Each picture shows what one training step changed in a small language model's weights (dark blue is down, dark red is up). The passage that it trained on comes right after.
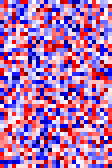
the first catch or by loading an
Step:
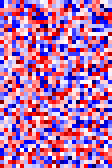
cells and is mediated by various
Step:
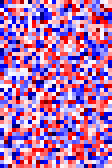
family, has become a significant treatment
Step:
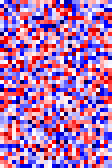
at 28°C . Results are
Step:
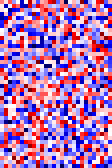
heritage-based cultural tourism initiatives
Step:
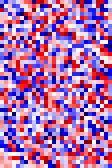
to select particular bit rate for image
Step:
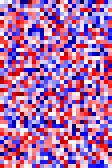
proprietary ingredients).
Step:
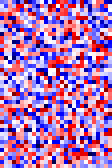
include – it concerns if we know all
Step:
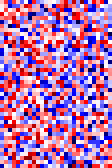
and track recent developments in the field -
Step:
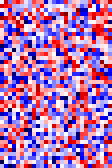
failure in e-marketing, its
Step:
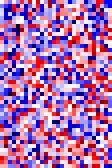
managing issues related to sustainability. In these
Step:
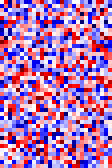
video-based, and traditional instruction on
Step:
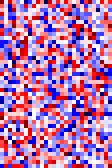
now known as the voluntary carbon
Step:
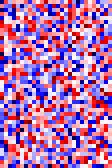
limosa*) and Eurasian
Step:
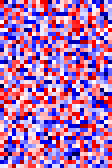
respectively. The Iranian software
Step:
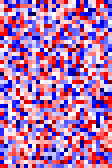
as Geertz argued at the
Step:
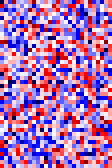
Ayurveda classical texts all
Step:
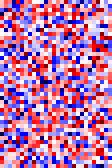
*FKBP5* and
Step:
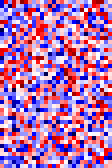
The role of "heart" in
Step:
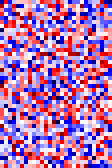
document relates to that concept. The
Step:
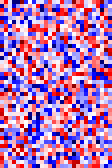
sell the share thus the investor has
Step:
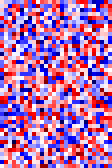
of chromium in natural water, waste
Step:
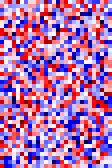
has grabbed the intention
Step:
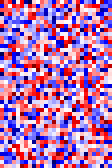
The use of sighting data to
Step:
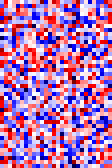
categories, with furanic compounds
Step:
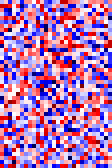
at 65°C in DEPC-
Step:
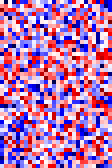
antennas, the phase
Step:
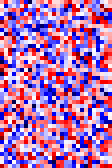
These jellies are made to
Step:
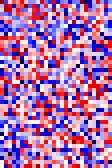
eng katta ta'sir
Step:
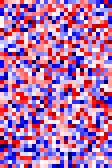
Citation Polcaro,
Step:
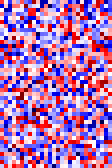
reasoned, lawful and effective
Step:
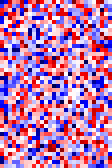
the complexes were recorded as described
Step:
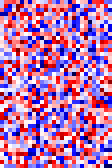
graph represent the 75% and 25%
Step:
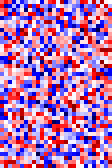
2019). Therefore, behavioural interventions are
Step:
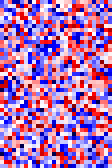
experimenting and participatory learning, the capacity
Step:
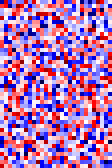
in scientific results, and they are the
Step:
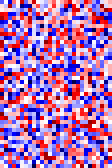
of analytical grade. All the solutions
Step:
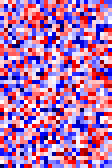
a spiritual ideal, but also
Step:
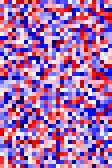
a new level in terms of quality.
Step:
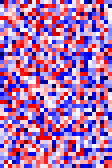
and emotional coping strategy ($\beta =
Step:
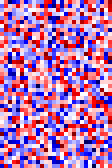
Failure to integrate financial and digital
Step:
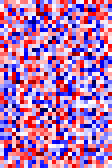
for liberation and development
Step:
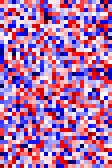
growth (Cartaxo,
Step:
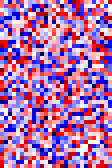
of researches specific to the unique situation
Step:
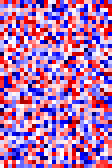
on the use of triclosan
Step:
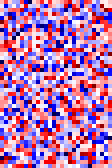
These compounds will be useful as building blocks
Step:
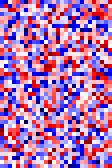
was regenerated from the addition compound
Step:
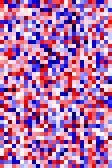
Let S be a subset of D
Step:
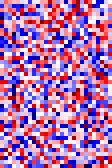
Potsdam, 20 February
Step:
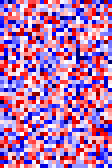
Rubberized hot-mix
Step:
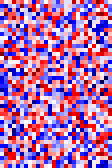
authorship contribution statement E.S.
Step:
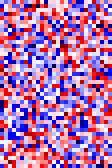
large metal soap crystals inside
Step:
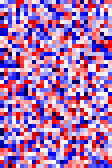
pupils were not ready
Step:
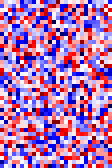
distributed across different themes: -
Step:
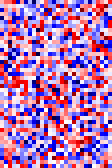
Bridge across these Gaps
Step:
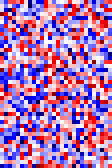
survey respondents confirmed the usefulness of
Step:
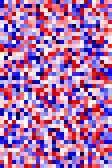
a particular open space, which directly affects
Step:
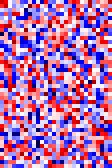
the encryption time and it
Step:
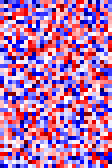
led to a marked decrease (about
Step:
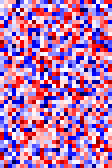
one night. In 2019,
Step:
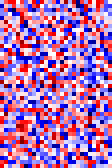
and responsibilities that Acadia National
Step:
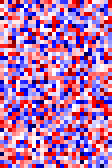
themes FINANCIAL
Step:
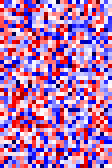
work for plagiarism and
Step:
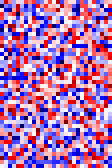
strategies, and standards will ensure a sustainable
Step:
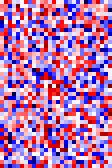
19 and conceptualize that social theory social
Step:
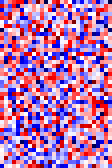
profiles for the 2.8 mm
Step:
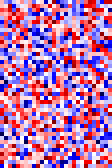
about 500 kHz could be generated by
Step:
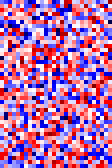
mechanical properties of 2 mm thick
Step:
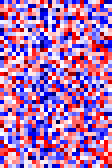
family home, whether he or she
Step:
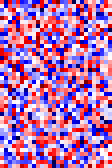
belongs to Cist 2. The
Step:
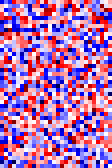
was collected in a clean container.
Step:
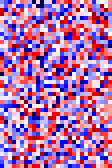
clarifies the data collected from the
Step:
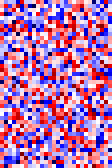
index in the survival of patients with primary
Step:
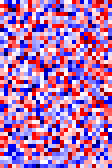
1. The most frequent error committed
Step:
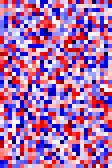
existing furnace, with quite stable
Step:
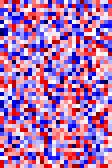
light traps leg. S.
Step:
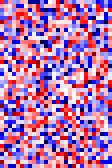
affect Capital Expenditure. From
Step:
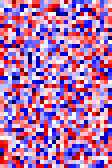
the group[25]. Group strengthening
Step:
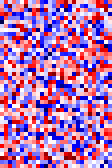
& Discussion:** WHO-5 criteria
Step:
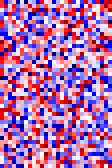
plans, and an integrated management approach.
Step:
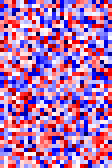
micropile’s diameters and
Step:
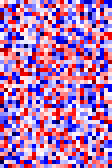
and the purpose of being human. In
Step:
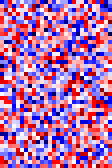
neurons in an oscillatory
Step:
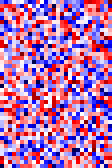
including flavonoids,
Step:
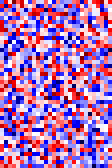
suggested in Fig. 6. The existence
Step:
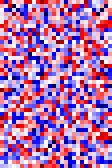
a health-care program that governs
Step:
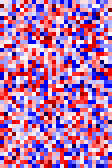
solution so obtained was diluted to 500
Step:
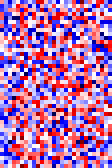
owing to the fact that as more
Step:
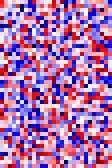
social order of the country and, in
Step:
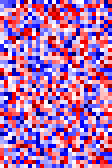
"carbon crunch time:
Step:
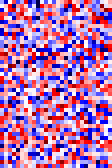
it can be said that teaching
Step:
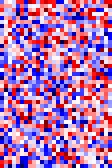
Indicator for Interactive
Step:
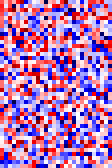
= \frac{\text{number
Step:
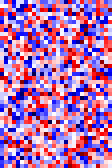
Westin, Thomas
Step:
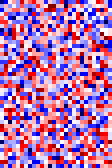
teaching methods and means of involving students.
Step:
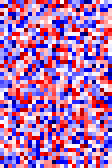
to introduce more to what is the main
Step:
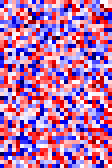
disease stage, age, weight and
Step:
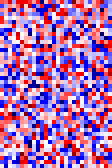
as the amount of a greenhouse
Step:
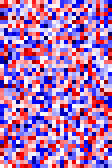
agri-food stakeholders that are
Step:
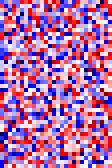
valence and arousal),
